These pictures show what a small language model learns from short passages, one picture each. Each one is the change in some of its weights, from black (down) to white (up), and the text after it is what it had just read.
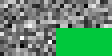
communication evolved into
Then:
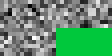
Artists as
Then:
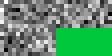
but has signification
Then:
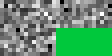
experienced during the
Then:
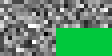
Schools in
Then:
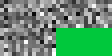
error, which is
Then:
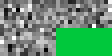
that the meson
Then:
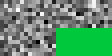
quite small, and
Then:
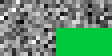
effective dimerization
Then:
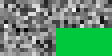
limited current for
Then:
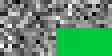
of configurations created from
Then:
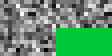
purpose of study was
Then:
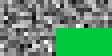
larger systems.
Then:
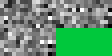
the first detection of
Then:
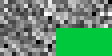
notation simple. The
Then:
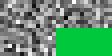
in the proportion of
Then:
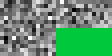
the geometry also used
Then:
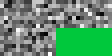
the driving current,
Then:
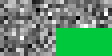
the antiferromagnetic
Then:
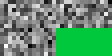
often fall outside the
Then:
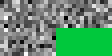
efficiency gains of
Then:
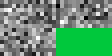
here is termed
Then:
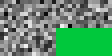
structure eventually.
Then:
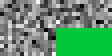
for undertaking
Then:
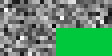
$L \leq
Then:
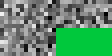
from a more
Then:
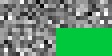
primarily centered around
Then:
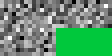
Hilbert spaces are
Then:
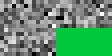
Middle East
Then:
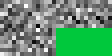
of the field intensity
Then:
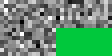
and $$ y
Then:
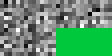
overall ratings
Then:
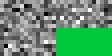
and education.
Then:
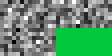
can be obtained by
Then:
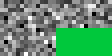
sufficiency of
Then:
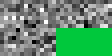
input correct username
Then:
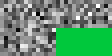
Examples of such
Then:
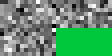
article is not a
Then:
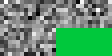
when this is
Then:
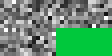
the entire rotational
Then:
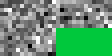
is a matrix model
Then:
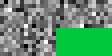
timescale is characterized
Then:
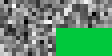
all Tourism
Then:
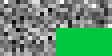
review: 2
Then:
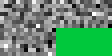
by a Dice
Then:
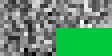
open access code
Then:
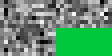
insulin release
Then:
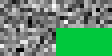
present work, we
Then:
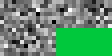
due to the Lie
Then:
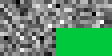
values is defined as
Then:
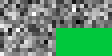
negative issues can be
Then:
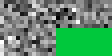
administration of
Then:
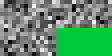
all Johnson
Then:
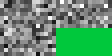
the emergence of
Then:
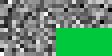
can find them in
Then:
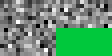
Type I,
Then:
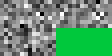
electric field is constructed
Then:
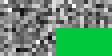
was initially presented by
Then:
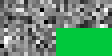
In the following,
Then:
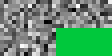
and intentionality
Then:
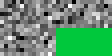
with the properties evaluated
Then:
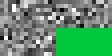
Inc., under
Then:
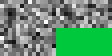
observatory exhibits a
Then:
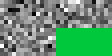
equal to the size
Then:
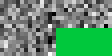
case of a single
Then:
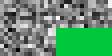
itself. The
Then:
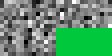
this skill are
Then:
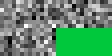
signal is generated by
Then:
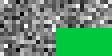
as follows. Let
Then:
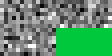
first order quantity.
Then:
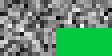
of water and
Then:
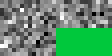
braking time
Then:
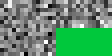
the (mass
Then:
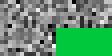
design documents,
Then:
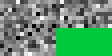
evolution and hence the
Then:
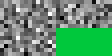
stock mutual
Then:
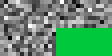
common mental
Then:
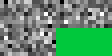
FF corner
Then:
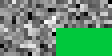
and strong decays -
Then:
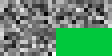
branching matrix
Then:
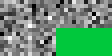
same meaning is called
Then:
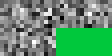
slightly higher numbers were
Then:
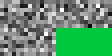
H and N
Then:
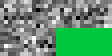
the boundary condition
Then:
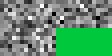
Indeed, assuming a
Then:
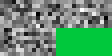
then further averaged over
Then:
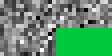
on an individual basis
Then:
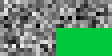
of the effective action
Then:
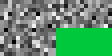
Business, Arab
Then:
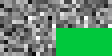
a logarithmic
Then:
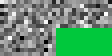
superfields are
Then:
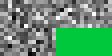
band touching
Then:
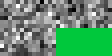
inventories and
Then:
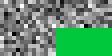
large momentum scale
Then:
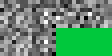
outflow into the
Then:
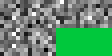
machine learning and deep
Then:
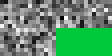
we assess the current
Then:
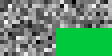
agree well.
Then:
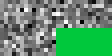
order: we first
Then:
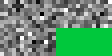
is possible to extract
